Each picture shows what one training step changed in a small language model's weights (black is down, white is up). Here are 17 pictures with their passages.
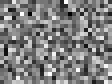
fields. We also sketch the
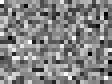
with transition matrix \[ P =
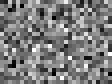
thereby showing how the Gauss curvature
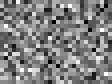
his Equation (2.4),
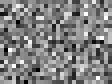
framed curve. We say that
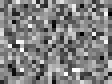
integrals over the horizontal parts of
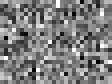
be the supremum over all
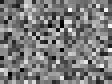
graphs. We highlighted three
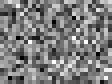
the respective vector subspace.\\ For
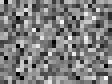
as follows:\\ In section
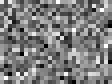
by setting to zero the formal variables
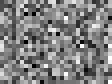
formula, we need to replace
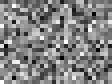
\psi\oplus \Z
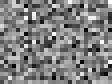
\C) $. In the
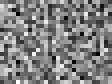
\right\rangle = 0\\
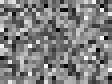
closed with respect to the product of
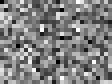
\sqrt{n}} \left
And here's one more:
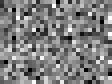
are dozens of algorithms in
